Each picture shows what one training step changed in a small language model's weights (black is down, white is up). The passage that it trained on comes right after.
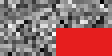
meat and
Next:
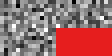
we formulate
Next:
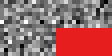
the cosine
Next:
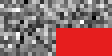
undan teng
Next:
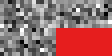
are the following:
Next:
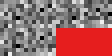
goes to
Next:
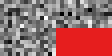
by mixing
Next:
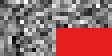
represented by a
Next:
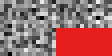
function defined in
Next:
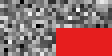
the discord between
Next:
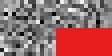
that can be
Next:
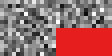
evolution of
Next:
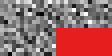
against mean
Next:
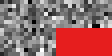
connection with
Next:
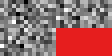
induced by
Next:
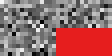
more information,
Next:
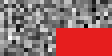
a change of
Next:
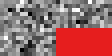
assume that this is
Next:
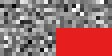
this way we
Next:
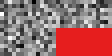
in my
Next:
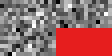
un elemento
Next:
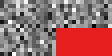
classification de
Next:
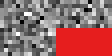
of $E$
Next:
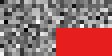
Up to
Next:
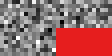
the plant
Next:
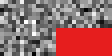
que deverão
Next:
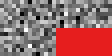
the vanishing
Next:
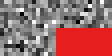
$E$ are
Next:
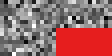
regular graph
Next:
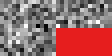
obtain Equation
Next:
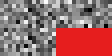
distribution with mean
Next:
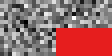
results? Yes
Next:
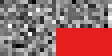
being 0.
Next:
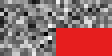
as very
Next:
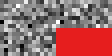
the creation
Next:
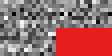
that normally
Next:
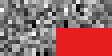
U doskada
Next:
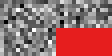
the soil
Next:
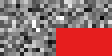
with corresponding
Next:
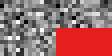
tells us
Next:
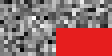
and steel,
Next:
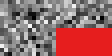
van elementaire
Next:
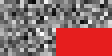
в две
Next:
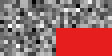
is a Lie
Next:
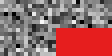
leads to
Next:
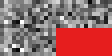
up higher than
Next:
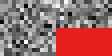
through a wide
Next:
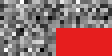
the processability of
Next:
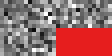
true for some
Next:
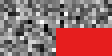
the matter of
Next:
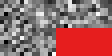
systems and
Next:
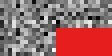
from linear control
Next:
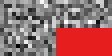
$\Gamma$ of
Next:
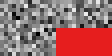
changes in
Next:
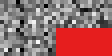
que en los
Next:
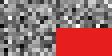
the sense
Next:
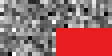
homomorphism such that
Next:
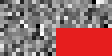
scale for
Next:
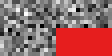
observations $(1
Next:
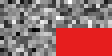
with so many
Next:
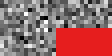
Let $z$
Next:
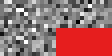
$S$ is
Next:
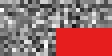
a map which is
